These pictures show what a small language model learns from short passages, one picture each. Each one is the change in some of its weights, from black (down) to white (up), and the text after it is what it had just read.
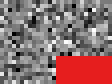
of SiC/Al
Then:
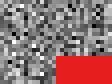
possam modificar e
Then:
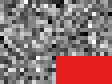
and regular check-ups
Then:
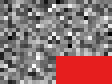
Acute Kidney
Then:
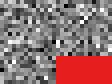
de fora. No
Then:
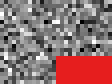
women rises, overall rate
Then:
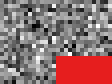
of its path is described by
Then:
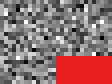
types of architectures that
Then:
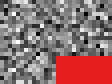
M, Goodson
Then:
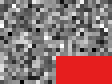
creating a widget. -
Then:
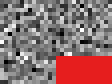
pretest to post-test
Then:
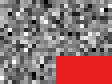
replications. The higher
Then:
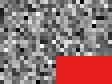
service learningového
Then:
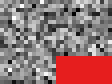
scamandri* plants
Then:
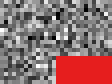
historiography bereft and
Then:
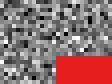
quadrature nodes.
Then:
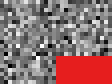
surface temperature (SST),
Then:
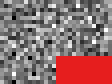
with the probability designed as
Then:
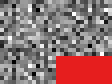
reduced cisplatin
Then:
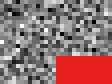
corresponding operators because this
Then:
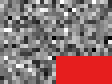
differences in terms of leaf
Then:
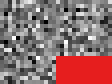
анализ их
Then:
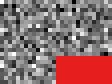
Shu bilan birga
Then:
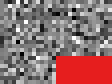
and wrote the first
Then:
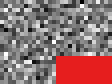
testing. Differences in
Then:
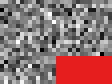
de estratégias de
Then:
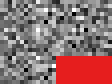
study and identification of the
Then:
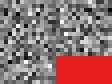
O literature. – M.,
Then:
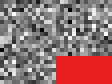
reaches the maximum at pH
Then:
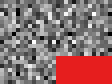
interupsi (dua
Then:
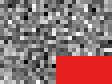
leis que passavam
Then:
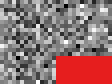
all of that data.
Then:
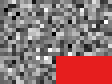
this current study, single cell
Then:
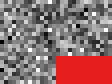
Se agradece la
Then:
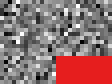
in solving language-related
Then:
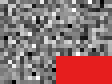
is in place, the costs
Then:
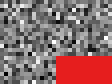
account for more than 10%
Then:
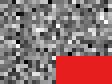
of the study are ginger
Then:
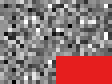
information resources, the quality of
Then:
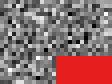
gehört zur
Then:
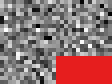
occurred within 24 h
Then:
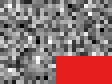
of (minimum)
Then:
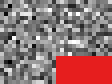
до негативних.
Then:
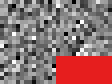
insonni voyaga
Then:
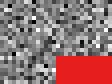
the operation and control steps for
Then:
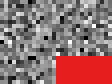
society, etc.), which is
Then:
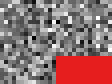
individual houses for
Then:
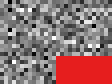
dawn of human
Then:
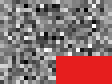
is about 300 m south
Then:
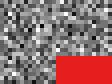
which one of them is by
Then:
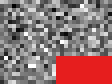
і платформних
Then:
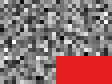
does not vary over time,
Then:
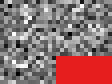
this participation. Theoretical
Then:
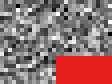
qulay usulini
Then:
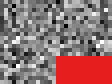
able fishermen can
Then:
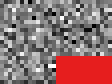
changing the location of the
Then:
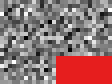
displayed similarity with
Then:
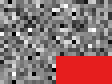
diversity Sum of the
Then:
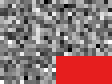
that may generate changes, signal
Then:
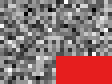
hausner ratio is
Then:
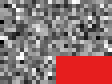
Capitalism... It's
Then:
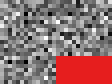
information and service do they
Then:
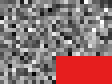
methods to assess the role of
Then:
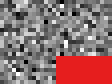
и составил 9
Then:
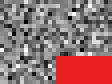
needed to decode one
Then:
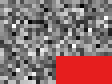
domanda delle categorie
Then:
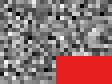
two different sides is
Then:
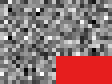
is been more useful for the
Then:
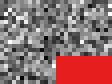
de Inserción del
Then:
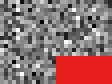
(ширина не
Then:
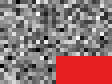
Já na aplicação de
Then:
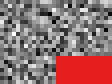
"While it
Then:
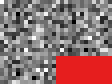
xususiyatlarini hisobga
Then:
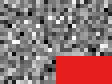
16]. At the same
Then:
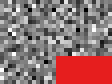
the mean distance between d
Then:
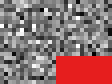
групи тварин
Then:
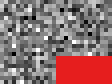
is the main driver of
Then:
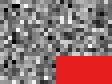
forma, a integração
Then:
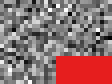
nog wel enige
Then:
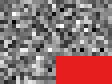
hydroxide, Test
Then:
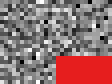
cm⁻¹) and
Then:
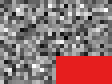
кисті. Під
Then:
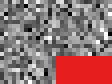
Gurdeep and
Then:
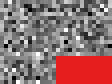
of data movement is also
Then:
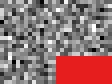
proposes an optimization framework that
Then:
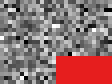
the algorithm is illustrated with
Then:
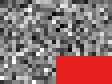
optimum) it has limited
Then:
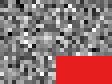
necessary for life. These activities
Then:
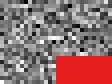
Fonetikaning bu
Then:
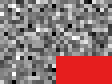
spatial variation in the water
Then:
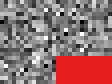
recent research and publications.
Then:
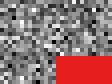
bandwidth must
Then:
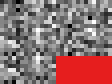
of the study showed that the
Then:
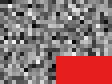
di Mika (nella
